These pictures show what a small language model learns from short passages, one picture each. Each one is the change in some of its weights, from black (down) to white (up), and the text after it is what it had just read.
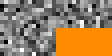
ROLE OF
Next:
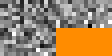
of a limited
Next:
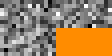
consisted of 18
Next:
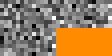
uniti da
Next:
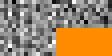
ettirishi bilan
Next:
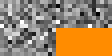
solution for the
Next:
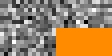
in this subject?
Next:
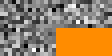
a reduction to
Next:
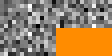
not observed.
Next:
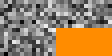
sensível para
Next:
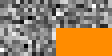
in the ageing
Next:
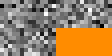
variation of the
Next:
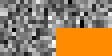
men uchun ham
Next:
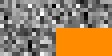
на одних
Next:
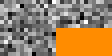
durable en
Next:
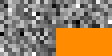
environment for people of
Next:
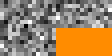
demonstrates the influence
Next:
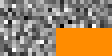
recours aux
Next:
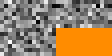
production of complex
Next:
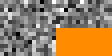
va boshqa
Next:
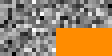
influenciados pela
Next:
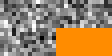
discrete element
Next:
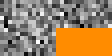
и кожи
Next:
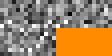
bladder was
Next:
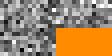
reported in the literature
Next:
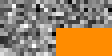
a diversidade do
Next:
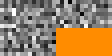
prevalent in
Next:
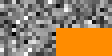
are shown in Table
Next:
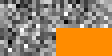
possibilities of
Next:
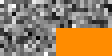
que a dose
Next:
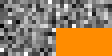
importância de
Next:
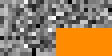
aumento das
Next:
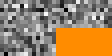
para pessoa
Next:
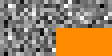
guide effective treatment
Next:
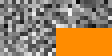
transformation process in
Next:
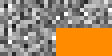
analysis between age differences
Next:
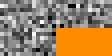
respuestas de
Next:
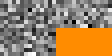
the subject of several
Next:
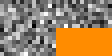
entropies and
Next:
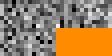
ish olib
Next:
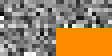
comparison of
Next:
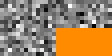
experiment, significant
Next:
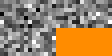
character. Text
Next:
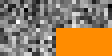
des TPE au
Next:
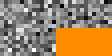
research dataset,
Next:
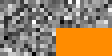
they face
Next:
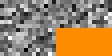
va ularni
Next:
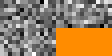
and temperature of
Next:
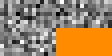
English Language
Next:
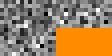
de recursos
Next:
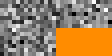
in India.
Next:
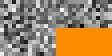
that will be
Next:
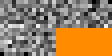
all strains was
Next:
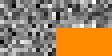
(Cheng &
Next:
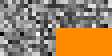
processing of the
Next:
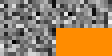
problems of modern
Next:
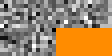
learning pedagogy,
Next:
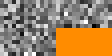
that participants of a
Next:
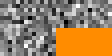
in the same
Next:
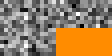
* II
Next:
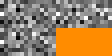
iron are in
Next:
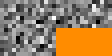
which were supported
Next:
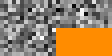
the development of the
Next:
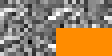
company. It
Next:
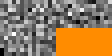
the ground
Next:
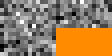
KAN. The
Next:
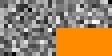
it does not require
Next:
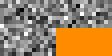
from the ES
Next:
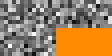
the latest
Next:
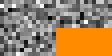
durante e
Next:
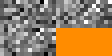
and the temperature have
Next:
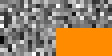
که در
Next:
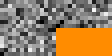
were included to
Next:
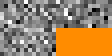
careful fine
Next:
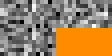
troca de
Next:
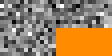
la utilización del
